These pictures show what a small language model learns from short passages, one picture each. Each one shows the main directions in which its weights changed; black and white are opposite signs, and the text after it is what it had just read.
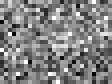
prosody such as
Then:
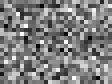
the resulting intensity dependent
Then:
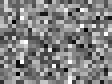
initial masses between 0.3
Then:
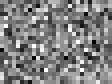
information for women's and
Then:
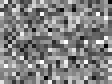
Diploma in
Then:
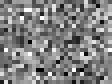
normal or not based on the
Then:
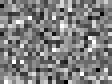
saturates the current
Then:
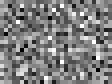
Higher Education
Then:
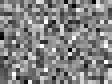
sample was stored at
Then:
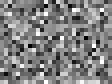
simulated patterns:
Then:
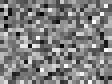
Ukraine, between
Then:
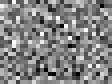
& \textbf{OVL}
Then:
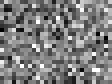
only one place in the
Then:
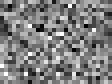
provide simple means to study
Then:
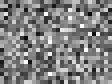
efficiency for such events
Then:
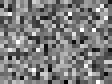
not have a big impact
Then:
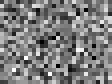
the direct band gap of
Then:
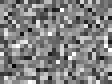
of the star, and gives
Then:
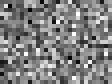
identify some particular requirements
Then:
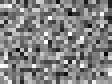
diagrams depicted in
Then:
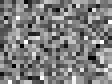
drag, lift, and
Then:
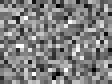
Toulouse Research
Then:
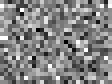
observed by Jha⁸
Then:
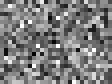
are only interested in the
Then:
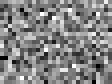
energies displayed as
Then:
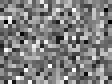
star surface brightness by
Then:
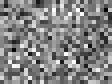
not too large transverse
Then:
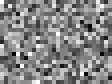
activities regarding
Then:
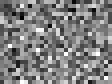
the transverse coherence can
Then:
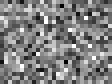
growth since its adoption
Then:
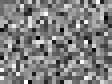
are measurable positive
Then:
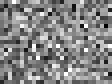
complaint profiles
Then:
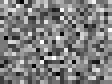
of Alpaga. It
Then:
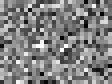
and resocialization of
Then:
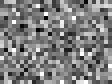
actively shaped, and
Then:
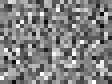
negelected fiber
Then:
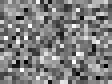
be considered negligible compared
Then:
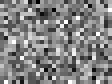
because the burnup of
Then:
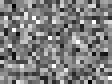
and partial reflection,
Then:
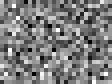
a single non-empty
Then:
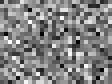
a manner associated with the
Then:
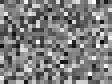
of behavior problems’
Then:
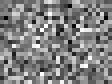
rooting success and
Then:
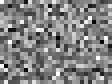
in terms of sparse
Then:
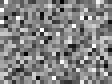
Z. Guo,
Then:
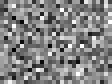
the epitaxially
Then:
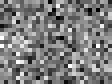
smaller than the system size which
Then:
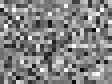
in \BAIO,
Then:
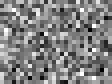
the current study are available from
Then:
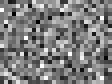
has been conjectured that
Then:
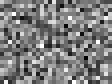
Therefore, it is important to
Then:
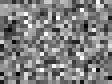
sloshing motions
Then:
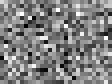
enzootic with the
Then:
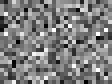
from the MCMC sample
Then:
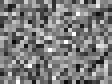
had a pH of about
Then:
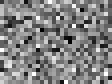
intriguing when we
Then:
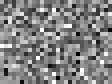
stars. Note that the
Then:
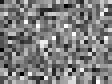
that of the coarse
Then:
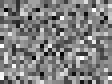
brand strategy, and
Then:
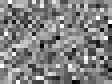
if not, which items
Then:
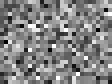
produce additional data needed
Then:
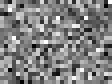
study may fill the research
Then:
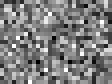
stabilizer as shown
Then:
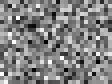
light trap hums in
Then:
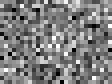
the light element case is
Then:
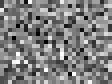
$\phi$ as expanded
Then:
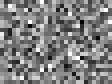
were recorded in a
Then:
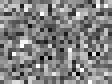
makes them specially
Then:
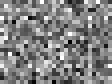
total flux through each unit
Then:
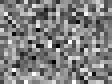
of the stress tensor
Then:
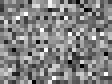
sample, degassed at
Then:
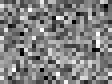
Fig. 2. The eight
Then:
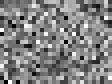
essential for designing effective
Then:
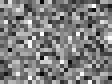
duality symmetry, the
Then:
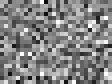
models, and these features are
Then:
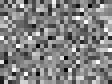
force. Considering
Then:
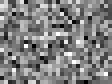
with pitting up to the
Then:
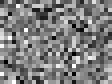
art of mental health
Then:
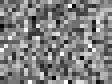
site of impact and must
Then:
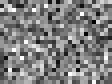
9(b) indicating the
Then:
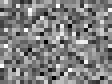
gas, which was later
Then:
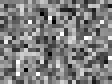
the diquark free
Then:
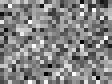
text embeddings
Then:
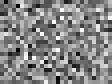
waves. In other
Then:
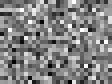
three subspace clusters found in
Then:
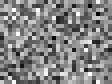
the runtime of the
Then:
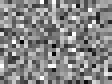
response, but an X
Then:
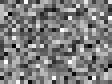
of $\tau_{\phi}$ with
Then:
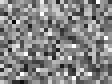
due to the many requests
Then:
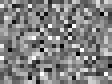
Figure 6. Facial and
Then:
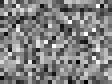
with reported recovery
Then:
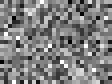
minimum heart rate, the
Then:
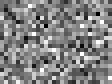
Valerio 2,
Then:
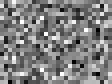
techniques pioneered
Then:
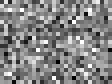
complete material characterization,
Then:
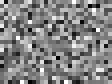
the vehicle.
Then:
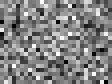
in Botswana
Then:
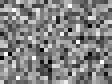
the central flux is
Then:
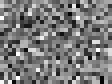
horizon problem refers
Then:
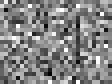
the officer at state
